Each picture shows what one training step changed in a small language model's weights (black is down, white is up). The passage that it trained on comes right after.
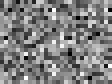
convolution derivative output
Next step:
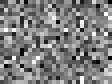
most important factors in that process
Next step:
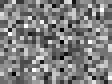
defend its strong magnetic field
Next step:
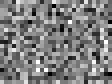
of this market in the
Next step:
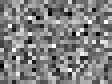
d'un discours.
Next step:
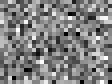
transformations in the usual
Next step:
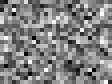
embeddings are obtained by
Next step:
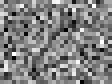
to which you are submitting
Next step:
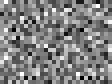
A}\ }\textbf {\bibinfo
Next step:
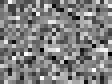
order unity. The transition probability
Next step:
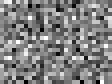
GPT-2 output
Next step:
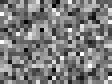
function (CDF) of
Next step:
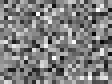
are more stringent compared to those
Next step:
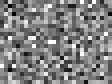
It emerges when the
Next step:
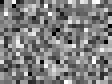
system with main symmetric
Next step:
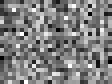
Idee ist von heute
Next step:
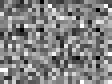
graph indicates the data distribution,
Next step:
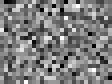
which show that RAFT
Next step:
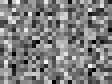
transexual, uma
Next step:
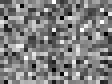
рід. Після
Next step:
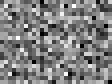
machen, dass wir
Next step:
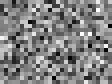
El patrón alimentario
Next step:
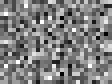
uchun ahamiyatini
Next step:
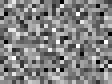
earlier theorem, valid
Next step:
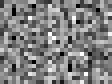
turbulence evolves
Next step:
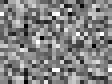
Define $ \bar
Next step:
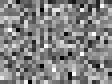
satisfactory analysis that is any
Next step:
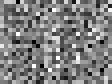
considered in this setting, as
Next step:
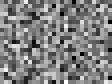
are consistent with those of
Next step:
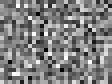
in the principal component
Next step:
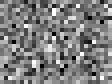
initial guess values for the common
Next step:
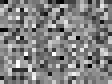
that metals typically have high
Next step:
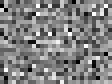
popular games in
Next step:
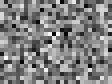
processed using the LSPR
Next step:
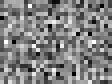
billiard ball
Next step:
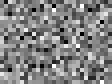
rapidly decreases with
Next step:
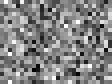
sur le concept des variables
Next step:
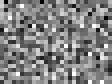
HBI}$ is the
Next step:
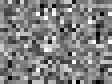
likely in countries that
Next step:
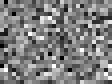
phase $\Psi$) in terms of
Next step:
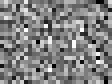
= 2\pi S$ and
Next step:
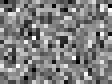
original version of DPC
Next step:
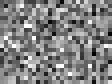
ega bo'ladi va
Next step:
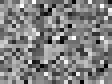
families, but also newly
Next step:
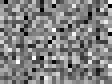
such that the resolution of this
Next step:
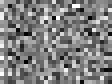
affected by a variation of
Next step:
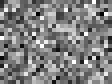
function $K$, all depend on
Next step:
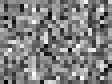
ва барг сони
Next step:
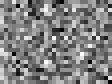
see whether analogous
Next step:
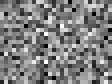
a massa política que
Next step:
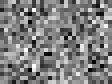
Diante da realidade
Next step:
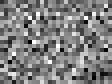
clock is at rest,
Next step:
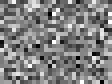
in such data sets.
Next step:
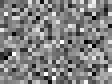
neighbors. But
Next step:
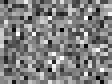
в создании
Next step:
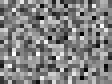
juego. La
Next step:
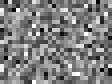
half of $\eta$
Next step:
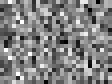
пуд учун 12 –
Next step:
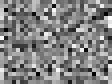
to measure the individual transit
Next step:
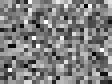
movimento mais amplo da
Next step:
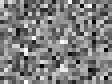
International Federation
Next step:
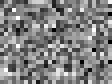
is urging for
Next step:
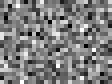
строение мужского
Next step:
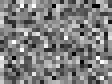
and therefore sufficient to
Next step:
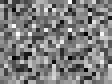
retrieval include
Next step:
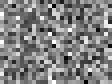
for fermions by using the
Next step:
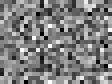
alcance de suas
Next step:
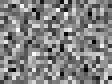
groups of relatively
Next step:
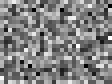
for the entire surface.
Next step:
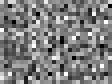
leeches to affect
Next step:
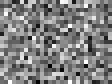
oderwane od
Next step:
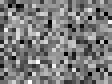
C., Motta,
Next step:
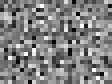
| | Demonstrating
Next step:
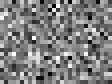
observar o panorama
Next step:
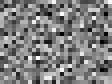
keltirib qo'yish
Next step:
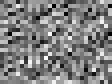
sociais. *Revista
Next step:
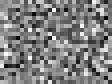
considerada a detecção
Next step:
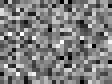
fraction of it) is of
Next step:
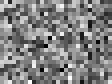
conocido por la calidad
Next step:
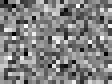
charge current, as shown in
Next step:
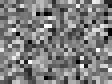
anomaly detection,
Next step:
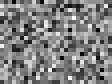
the equilibrium of the
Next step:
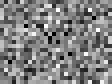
and a continuous one.
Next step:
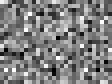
estratégica de
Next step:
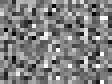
of low-energy
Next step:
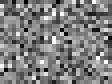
approach not only generalized the
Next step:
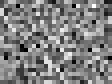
degraded level set function
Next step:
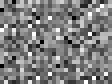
ha establecido respecto
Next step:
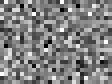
бошқа транспорт
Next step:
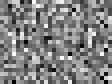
m \end{aligned}
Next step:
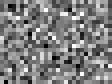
excitonic response is
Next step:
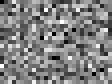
this contribution. We have also
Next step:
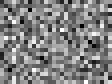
protection of young
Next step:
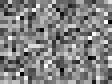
In the following we analyze these
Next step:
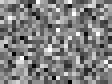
distortions corresponds to after
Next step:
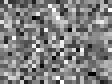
на несостоятельность
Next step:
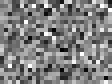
modified accurate mass
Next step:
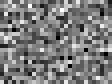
Kewenangan daerah
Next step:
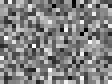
on a nickel coated
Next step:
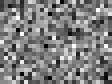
the THz regime is
